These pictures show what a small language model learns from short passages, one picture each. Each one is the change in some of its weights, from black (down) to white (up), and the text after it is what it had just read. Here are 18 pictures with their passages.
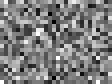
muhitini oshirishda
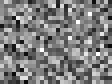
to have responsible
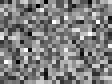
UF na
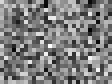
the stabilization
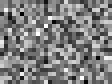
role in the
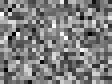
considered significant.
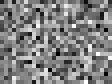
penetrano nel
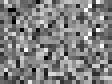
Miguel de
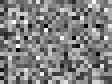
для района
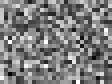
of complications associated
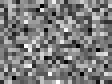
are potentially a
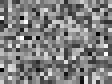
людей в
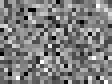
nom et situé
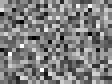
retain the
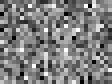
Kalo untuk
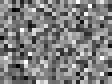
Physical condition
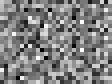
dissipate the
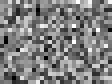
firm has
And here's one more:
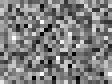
sensitive to the
